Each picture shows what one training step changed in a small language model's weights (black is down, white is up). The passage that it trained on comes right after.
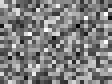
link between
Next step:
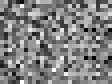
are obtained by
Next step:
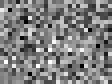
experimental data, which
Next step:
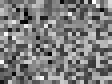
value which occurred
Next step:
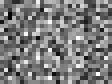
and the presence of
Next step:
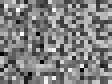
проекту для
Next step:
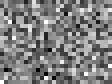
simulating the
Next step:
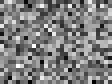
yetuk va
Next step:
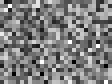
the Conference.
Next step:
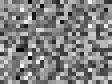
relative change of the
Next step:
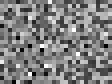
improved and
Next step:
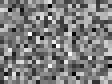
particular rate with
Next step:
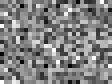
remição de
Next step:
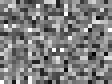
they are available}
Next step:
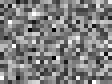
will likely be
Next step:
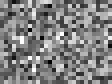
for maximizing the
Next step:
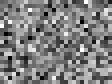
de investigar las
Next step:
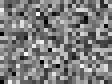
pebbles such
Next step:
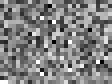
establishing the
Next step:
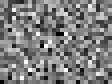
at location
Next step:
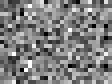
curvature of
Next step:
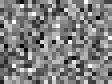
in financing
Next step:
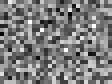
grant requests
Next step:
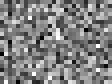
or inability to
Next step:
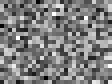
education outcomes
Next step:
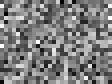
en conductas
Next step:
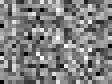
in a future
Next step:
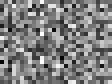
model on a
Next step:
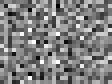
on MSA.
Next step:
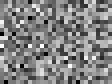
order nodes from
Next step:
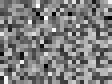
facing many
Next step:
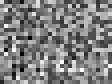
the optimal
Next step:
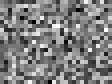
population: the first
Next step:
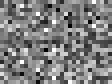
na Europa para
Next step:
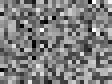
thickness of
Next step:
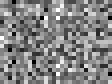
To boost
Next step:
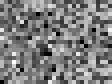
all parameters except
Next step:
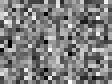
and behavioural
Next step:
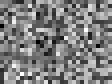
in error
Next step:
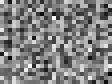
a familial
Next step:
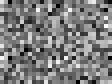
side effects were
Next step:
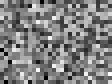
of dimensionality
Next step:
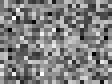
likely to
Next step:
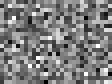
of lower lung
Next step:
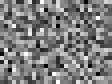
results in a
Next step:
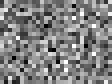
devices is shown
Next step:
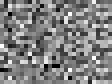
edges of
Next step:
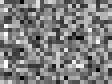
the final value
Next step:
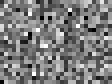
share the same
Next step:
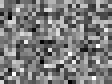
and growth of
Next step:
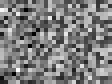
time. In this
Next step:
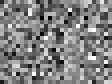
share of
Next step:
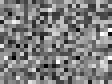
of stars with
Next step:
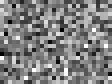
The trends,
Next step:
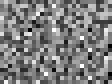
reduced both environmental
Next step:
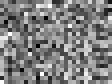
system could affect
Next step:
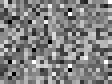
uchun mobil
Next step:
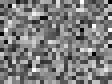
will calculate the
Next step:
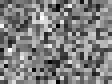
based largely on
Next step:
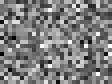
of the security
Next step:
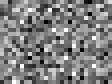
1 I am
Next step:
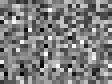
of enhancing
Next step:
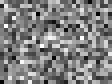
an alternative measure
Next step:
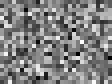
strategy can be
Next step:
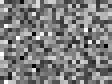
the evolution of
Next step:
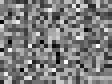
of the systems with
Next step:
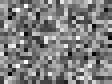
developing an information
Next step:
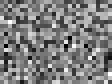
significantly increased grain
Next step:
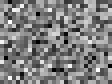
axes of reference
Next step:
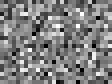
to attain.
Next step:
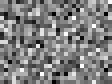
were done.
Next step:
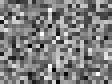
of observations. The
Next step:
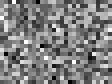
knowledge that may be
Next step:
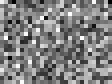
quite the
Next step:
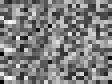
learning skills.
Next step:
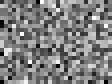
details in
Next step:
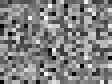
para construir
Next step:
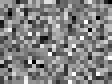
such as in
